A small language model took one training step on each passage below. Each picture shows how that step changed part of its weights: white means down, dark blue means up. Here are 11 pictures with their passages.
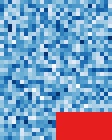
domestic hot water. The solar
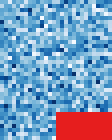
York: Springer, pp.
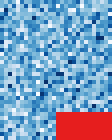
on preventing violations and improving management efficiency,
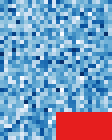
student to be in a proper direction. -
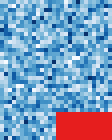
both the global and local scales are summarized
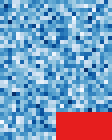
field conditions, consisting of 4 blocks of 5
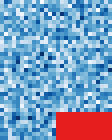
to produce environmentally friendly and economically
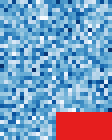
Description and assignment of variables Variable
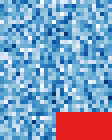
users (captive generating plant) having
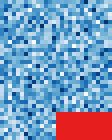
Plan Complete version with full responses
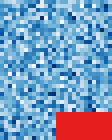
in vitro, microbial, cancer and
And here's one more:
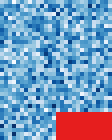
in the country. 2. Applied research methods and
